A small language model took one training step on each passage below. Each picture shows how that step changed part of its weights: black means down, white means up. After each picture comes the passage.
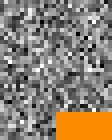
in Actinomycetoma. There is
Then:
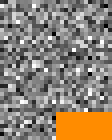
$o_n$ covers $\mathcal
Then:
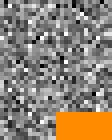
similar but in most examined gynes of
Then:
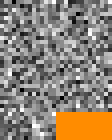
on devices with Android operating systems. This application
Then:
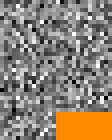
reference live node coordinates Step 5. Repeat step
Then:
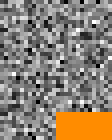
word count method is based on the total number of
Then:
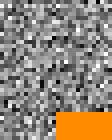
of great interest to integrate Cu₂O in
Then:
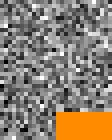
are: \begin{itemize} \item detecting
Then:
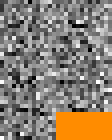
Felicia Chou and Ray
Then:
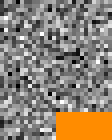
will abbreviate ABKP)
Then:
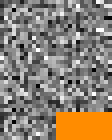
proteins, carbohydrates, oils,
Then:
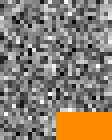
all $n\in\N$, we have
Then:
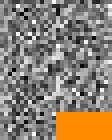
porous GDC barrier layer reference.
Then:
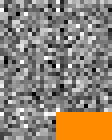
workflow will be carried out using a collection of documents
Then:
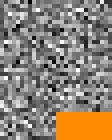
a crucial role, and these symmetries also exist
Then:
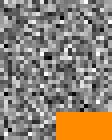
of nonsmooth optimization. We will address this in
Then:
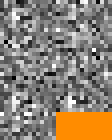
unit; Mathematical modeling; Machine learning;
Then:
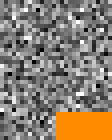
infinite families of semisymmetric graphs were constructed
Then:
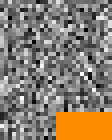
the Table 6. In the last column are indicated the
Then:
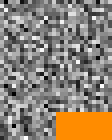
and 50 - 100 times higher memory bandwidth, than standard
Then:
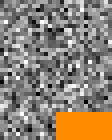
for a toric face ring $K[\Sigma]$.
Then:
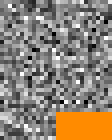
plot was drawn using the MATLAB software
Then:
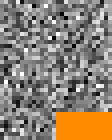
$Q(\Gamma)$, and we obtain a walk
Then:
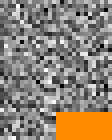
Head, Department of Biochemistry,
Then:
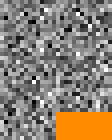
that will be our main theoretical tool. Some more notation
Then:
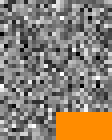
0.097 (multi-viscous flow
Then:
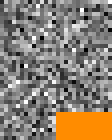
\lambda P_{m}\\ Q_n\leq
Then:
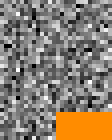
pathogens (Placinta *et
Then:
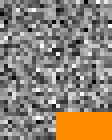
The proofs of all formal results are relegated to
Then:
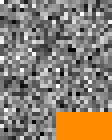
access the member. - **public** means
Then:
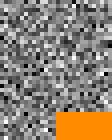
al., 2017). Figure 2 shows the analysis of the
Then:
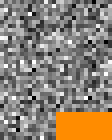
removed through the chimney with the flue gas
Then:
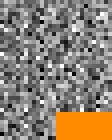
We can then ask ourselves the following
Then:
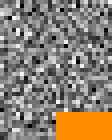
and analyze Link and Match Management at Center
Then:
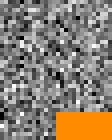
separates two notions that are often conflated.
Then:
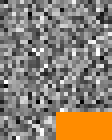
of our strategy for optimised multi-scale structures is
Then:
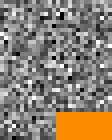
hypothesis $\widetilde{E}_{k}(x)
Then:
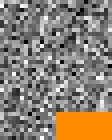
estimate the value of a target attribute based on the
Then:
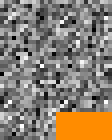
thesis of the ordinary Barwick's
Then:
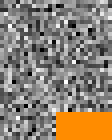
A., & Kostyukov, S.
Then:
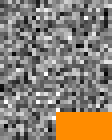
with an oxo group at C4, and the
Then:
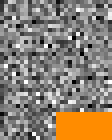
both sides, then it is also a Banach
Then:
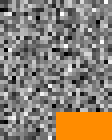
of Gadabay there are small ravines
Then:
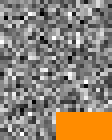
robot acts as a dynamic obstacle to others. To
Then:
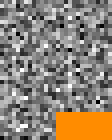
triplicate by one analyst under a 20
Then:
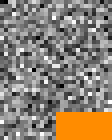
without germ of invariant curve through $0$. Then
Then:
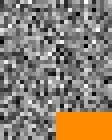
et.al., 2021). It not only facilitates
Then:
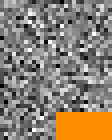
tending to 1. It is straightforward to extend their
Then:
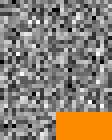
of the embassies concentrate their efforts on
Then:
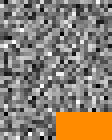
square loss for the PDE \eqref{pde}
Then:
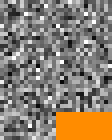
which the studs lie. The feature vector to describe
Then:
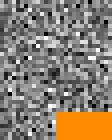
levels in both item no. 1, or
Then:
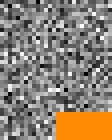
in \cite{ly}. \medskip In this note
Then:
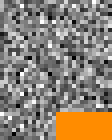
the introduction of NYSC programme today has
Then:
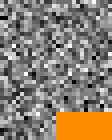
\begin{center} \begin{tikzcd} &
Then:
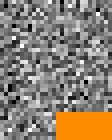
to their positions and had themselves ready for a
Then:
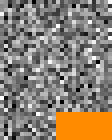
in models, e.g. forecasting load of
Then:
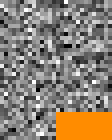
characteristics over usability and scalability. These two options
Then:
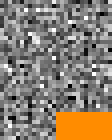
controlling nonlinear system, but also performing an
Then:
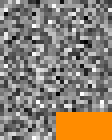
sustainable solution with comparable strength and durability to
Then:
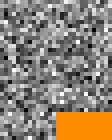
the function $c \colon B \to
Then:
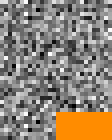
Delhi, second version (IITD II).
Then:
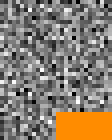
sample is smaller both in terms of the included countries and
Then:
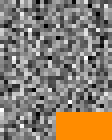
but the improvements are clearly noticeable.
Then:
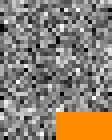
the simplified equation is carried out. In this
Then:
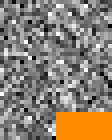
this verification. However, we just mention that
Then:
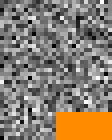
potentially be used in a wide variety of tasks
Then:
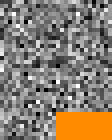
the control limits, so the process seems to be under
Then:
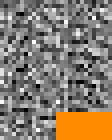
of sustainable lifestyles, and the
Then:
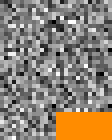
images under rotations and reflections. Then, consider
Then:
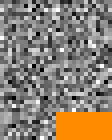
or communities of practice, but they are the result of
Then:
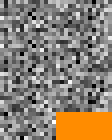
the geometric and operational configurations for the three
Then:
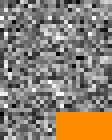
molecules, quantum vacuum,
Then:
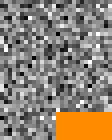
paths, will be received out-of-order by
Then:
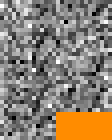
not been addressed in the previous studies. ##
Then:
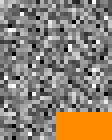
for the required precision. Also the final output of the
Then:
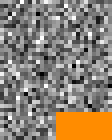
raw materials and semi-finished products in
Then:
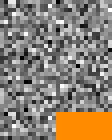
as an object in the category $_H
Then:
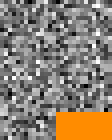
\end{enumerate} \end{theorem}
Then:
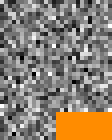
Computed Tomography, Image and Vision
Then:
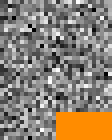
this $\sigma$, provides us with a measure
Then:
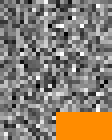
\end{thm} \par In view of the
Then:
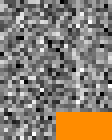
reduces manual machining labor that would otherwise be done
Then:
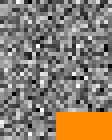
An analysis has been performed to estimate the upper bound of
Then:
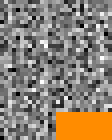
interaction with water and other molecules represents one of the
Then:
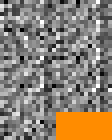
в цілому
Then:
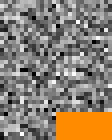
are coincided (in horizontal and vertical line)
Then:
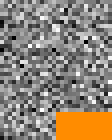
1995 Wu published an example of a
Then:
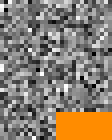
it appears that there is a gap in the proof.
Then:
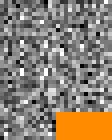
\ldots $$ Being $H_N^+$ the
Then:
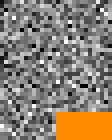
= \bm{1}$ is also initialized to
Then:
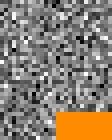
$\alpha_{\setminus e}$ which is the restriction of
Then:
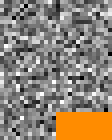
Surgeon, UPSC Station
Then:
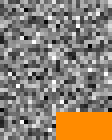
OF SALES N (000) MRS
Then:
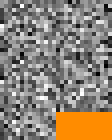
Union with a body of actionable advice on
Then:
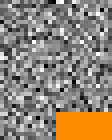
type of Internet Connection do you use?
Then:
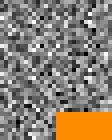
from stress in their daily lives, and there is a
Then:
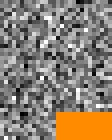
recognizing the common wishes and values - Number
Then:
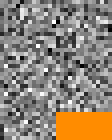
mental health therapy, it should complement, not
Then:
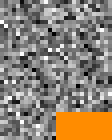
needs can be difficult - Piloting solutions across the
